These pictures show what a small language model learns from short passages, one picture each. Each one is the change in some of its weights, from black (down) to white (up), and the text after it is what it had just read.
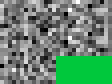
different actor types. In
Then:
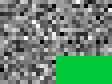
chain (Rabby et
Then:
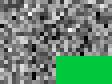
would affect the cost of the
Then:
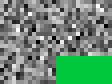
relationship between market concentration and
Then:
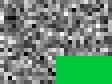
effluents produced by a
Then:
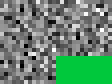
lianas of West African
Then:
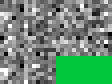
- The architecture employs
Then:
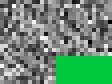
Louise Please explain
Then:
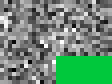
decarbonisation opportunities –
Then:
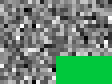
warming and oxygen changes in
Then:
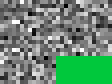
ride in the cab
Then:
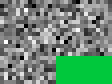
– Field doesn't know
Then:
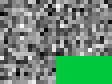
the webserver, not
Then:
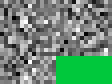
derive its transfer function.
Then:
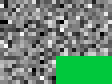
A. Ometov,
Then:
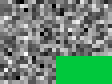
have stressed the benefits of
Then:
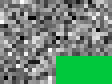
water for 5 minutes. -
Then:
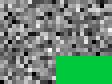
shapes change. The similar
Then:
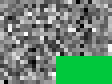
skill of labor force of the
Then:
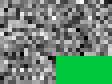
to no preservation of
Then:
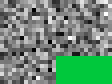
The presence of alkali
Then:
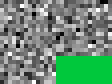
difficult to think, concentrate
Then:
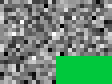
energy consumption industries a method that
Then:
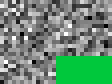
Openness to Experience
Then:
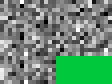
-th machine. Step
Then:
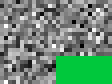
to humans (Hill et
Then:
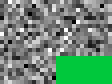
reliability. This study addresses two
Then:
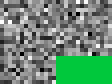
technologies will help their children to
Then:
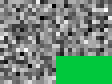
disorders in the community,
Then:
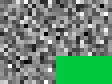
Congenital Disease
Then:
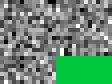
no changes observed in CO while
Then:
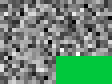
uptake can be
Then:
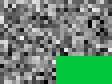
displays the survey results of
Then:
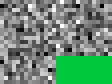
project focuses on developing an AI
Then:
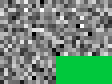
recommended to use only original
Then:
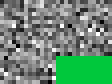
30 tested samples showed positive for
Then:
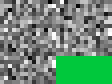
an additional question during the research
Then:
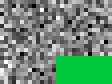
female refugees in
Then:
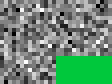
plaything for her the moment
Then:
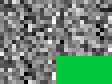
of the morphology of the
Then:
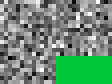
online will be very useful to
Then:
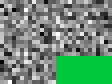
starts convey the
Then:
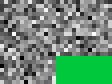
Function Decoding of the
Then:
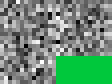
used as a tool for classification
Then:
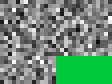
in addition Gln may
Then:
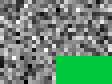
should deal with the problem of
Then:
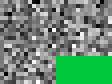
the semi-spherical
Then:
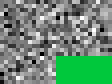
submitted to any other university
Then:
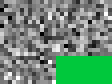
electoral amongst the
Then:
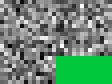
clever in answering assessment
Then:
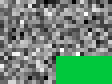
divisors can be used
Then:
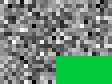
obligation to study the emerging
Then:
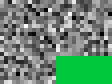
enzymes, and
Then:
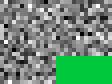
conditions, a causal relationship
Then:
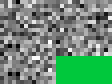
substantive knowledge, actual situations
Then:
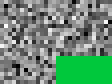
following important aspects follow from this
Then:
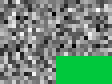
hardness simultaneously, and that
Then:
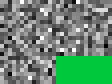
borehole wall becomes
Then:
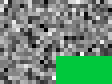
a critical examination of the water
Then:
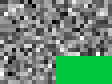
unpleasant odor
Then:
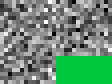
Materials Six hundred forty
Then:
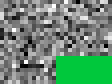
consistently applied concepts of plant
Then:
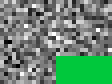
data is referenced by
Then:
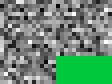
Quantum Theory,
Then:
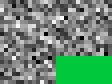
Culturing pot for
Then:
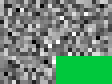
A striking example of this
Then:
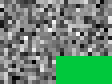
the basic objectives drafted
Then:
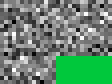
Standardisation Observatory
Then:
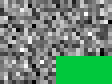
Noble are the two largest
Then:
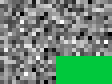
fake news articles and
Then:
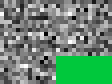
DMF) spectra of the
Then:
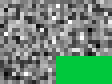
to continue item four through
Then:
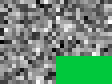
as well as some Asian
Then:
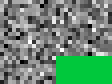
the notion of individuality is
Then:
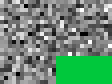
evaluated green management and sustainable performance
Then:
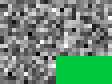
to undertake research using
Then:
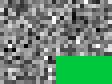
in \mathbf{E}
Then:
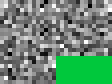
A further question concerned the challenge
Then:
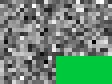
the energy dissipated
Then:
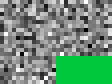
that families welcomed
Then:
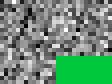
mechanisms of thinking of some conceptual
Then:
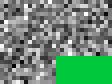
culture, wisdom and
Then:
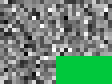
of a Korean
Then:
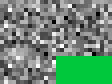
About two-third
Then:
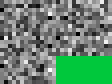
Scopus. The
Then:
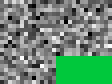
company to stabilize or
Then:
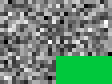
on these experiences. Figure
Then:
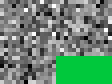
the potential of NLP
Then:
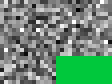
increase in global population and
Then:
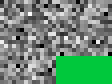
Structural equation modelling was again
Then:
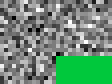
rest or to be away from
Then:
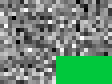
calculated based on data monitored
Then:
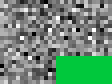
multi-facet challenges due
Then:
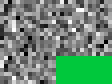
and a decrease of the duration
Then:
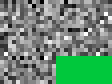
with infinite sets by
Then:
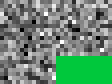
days were highlights of the
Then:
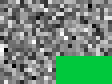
mechanisms that are believed to
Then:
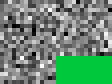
found between advanced maternal
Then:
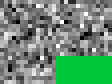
cases or integrating financial aspects like
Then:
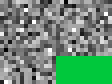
with disability. These guidelines
